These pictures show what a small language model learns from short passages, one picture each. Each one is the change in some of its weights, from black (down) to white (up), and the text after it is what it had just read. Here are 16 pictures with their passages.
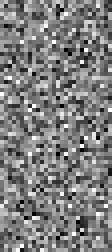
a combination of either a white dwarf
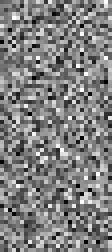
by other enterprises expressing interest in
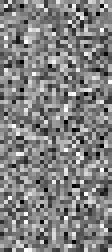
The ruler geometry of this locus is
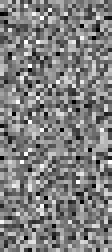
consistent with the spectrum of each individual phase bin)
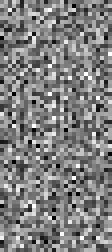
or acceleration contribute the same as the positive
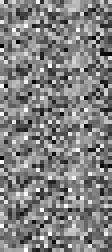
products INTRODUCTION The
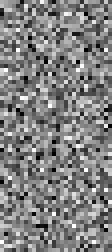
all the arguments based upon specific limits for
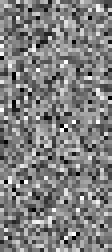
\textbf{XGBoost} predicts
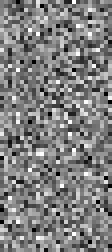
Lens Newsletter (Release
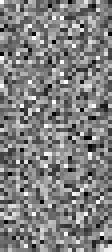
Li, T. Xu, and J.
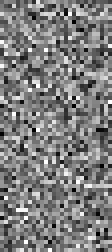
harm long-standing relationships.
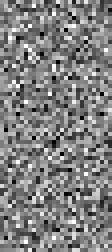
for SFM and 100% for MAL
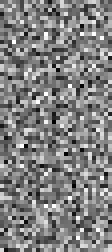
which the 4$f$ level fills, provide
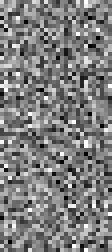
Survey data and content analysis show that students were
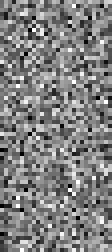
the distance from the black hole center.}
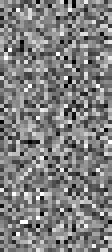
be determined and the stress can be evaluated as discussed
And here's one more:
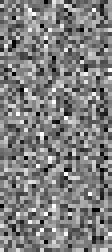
rather than the determined value under the uncertainty environment,
